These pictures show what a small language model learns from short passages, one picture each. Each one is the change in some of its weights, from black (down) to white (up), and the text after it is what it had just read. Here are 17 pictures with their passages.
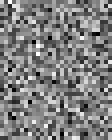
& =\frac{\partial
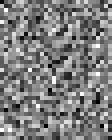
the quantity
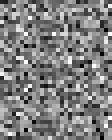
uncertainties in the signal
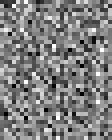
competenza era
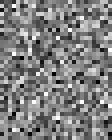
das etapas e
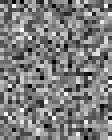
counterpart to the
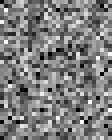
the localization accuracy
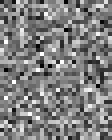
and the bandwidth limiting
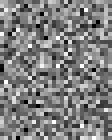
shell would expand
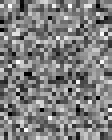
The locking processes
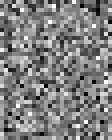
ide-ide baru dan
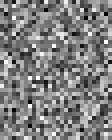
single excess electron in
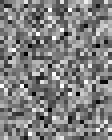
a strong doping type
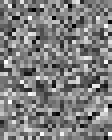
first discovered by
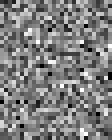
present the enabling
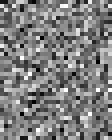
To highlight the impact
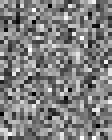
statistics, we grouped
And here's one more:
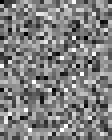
às temáticas das
